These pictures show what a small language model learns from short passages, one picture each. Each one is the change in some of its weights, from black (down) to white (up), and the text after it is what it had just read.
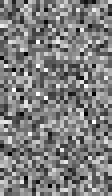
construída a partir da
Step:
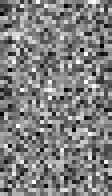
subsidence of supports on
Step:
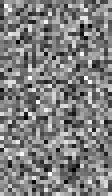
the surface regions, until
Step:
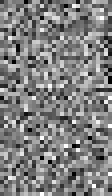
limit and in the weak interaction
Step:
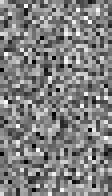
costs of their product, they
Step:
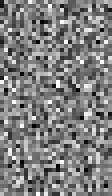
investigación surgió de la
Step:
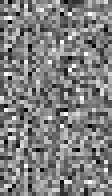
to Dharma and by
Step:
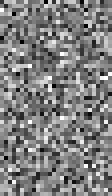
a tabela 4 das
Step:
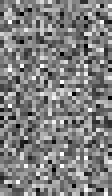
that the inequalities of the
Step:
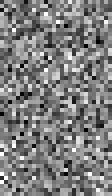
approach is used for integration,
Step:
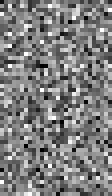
(UNILHC) and
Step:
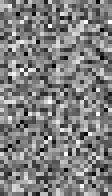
value. In addition, if we
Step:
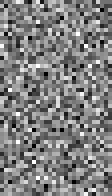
spread or any other metastases
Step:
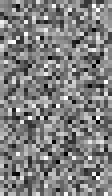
existing tumor cells
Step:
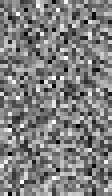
relation between a pair of
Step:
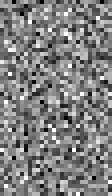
dyes (contains
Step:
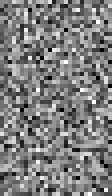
too much about different things
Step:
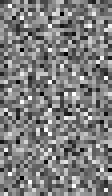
NATH and J.
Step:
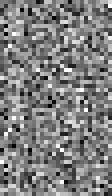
заповнювача при
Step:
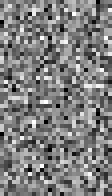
\ell)$ exists and is
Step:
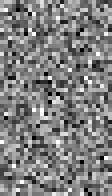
learning may be quite unrelated to
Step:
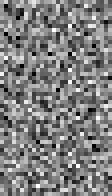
houve uma leve
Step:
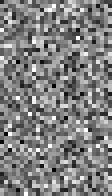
of other multipoles,
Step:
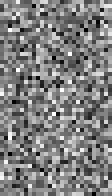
such a minimal set of
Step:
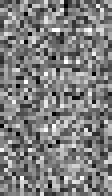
of interest The author
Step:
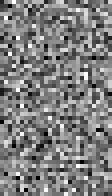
the related sensors installed
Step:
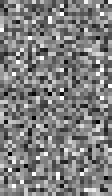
werden. Das
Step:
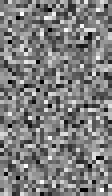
companies as reflected in the
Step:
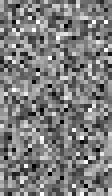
this study is around 865
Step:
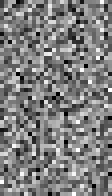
as published by the Free
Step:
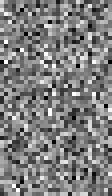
to the background. In this
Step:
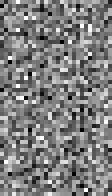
The ear implant was
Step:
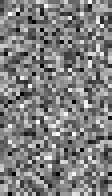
promoting their activities,
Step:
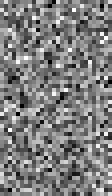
set of ground-truth
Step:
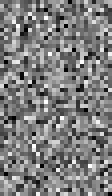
равишда 8,6 ва
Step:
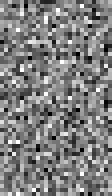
a sum over bonds
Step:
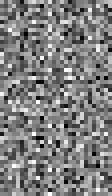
или умеренный
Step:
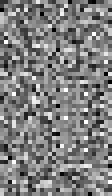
in favor of choosing
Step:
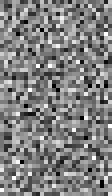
Petri net place is shown
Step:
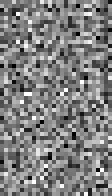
We obtain the following stochastic
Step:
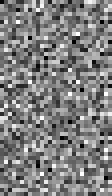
é um dado importante pois
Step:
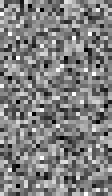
zabt etganidan
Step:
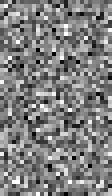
reduce the risk of
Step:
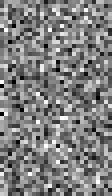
can be accessible from any
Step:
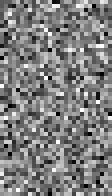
evidences are available on
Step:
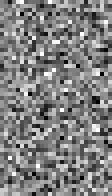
doir ba'zi
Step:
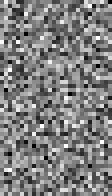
realizado no sudeste do
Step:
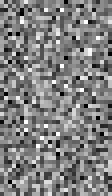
pairs often had source
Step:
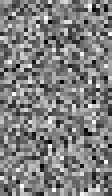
functions other than calcium and
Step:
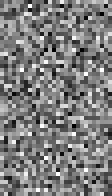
assessment methodologies for
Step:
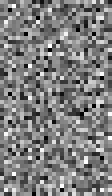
*waterbox* - b.
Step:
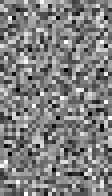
infinite nesting of
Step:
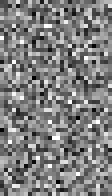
seres humanos están
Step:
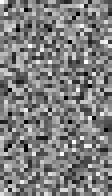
next added dropwise to
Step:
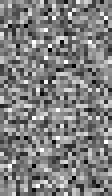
Shannon A. Novak
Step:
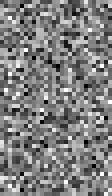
disk mass has a minor impact
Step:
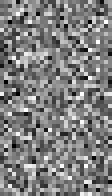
first 2 years reported in the
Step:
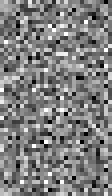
ZF, Lamas G,
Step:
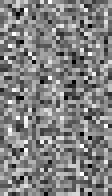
the variables themselves,
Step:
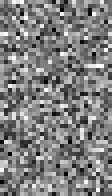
on chronic myeloid
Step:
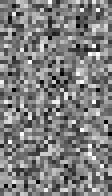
Upon compression, a first
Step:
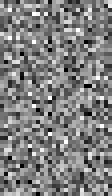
спостереження за
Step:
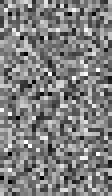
transformations around shared
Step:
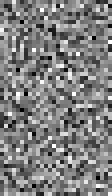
scores (the number in each
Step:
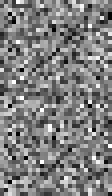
of b with an advantage
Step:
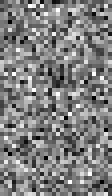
considering 5 and 1 displacement
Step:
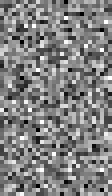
uma indenização para
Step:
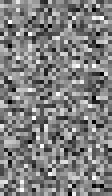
are less luminous than
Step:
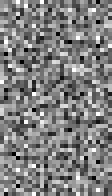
va rivojlanishiga
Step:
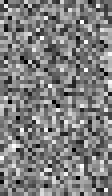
\rosat was limited to the
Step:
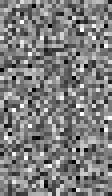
aspires to facilitate
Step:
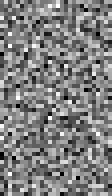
into language teaching
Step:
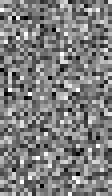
my interview guide in
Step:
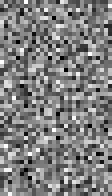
involving the hands.
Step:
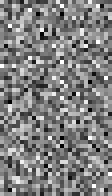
it's less than half
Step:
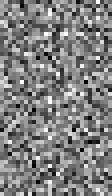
management and administrative
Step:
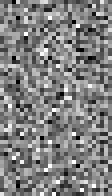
Laptop digunakan
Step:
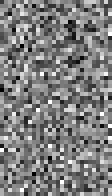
and anti-center directions.
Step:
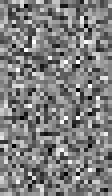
o'z bashoratlarini
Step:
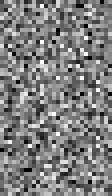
exact same truth value across the
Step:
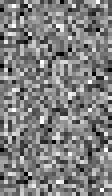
from $s$ to $v$ such
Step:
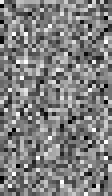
Preclinical and clinical
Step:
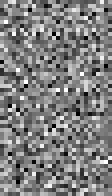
periodic solution in t of
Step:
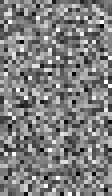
solves problems such as
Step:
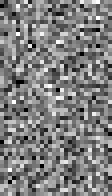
an even number shaped
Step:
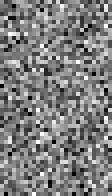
amulet, the value of
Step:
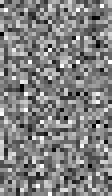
sahnaga olib
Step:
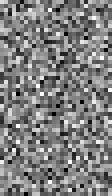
between perception and motor
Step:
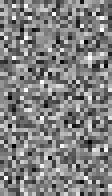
suo passaggio
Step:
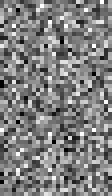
Assembly of the
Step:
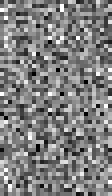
de lecto escritura
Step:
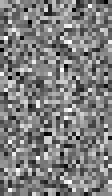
Mac. Moreover,
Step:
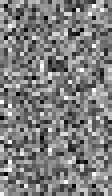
serve as an appropriate
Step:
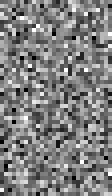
and hemorrhagic
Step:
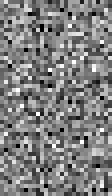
stone/stone fragments
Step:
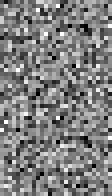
deploying a chain of
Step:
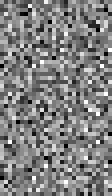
values $\omega_l$ for
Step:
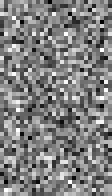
Commission. *English
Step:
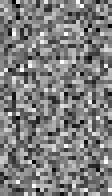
a scanning rate of 1
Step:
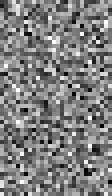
constituer un fardeau
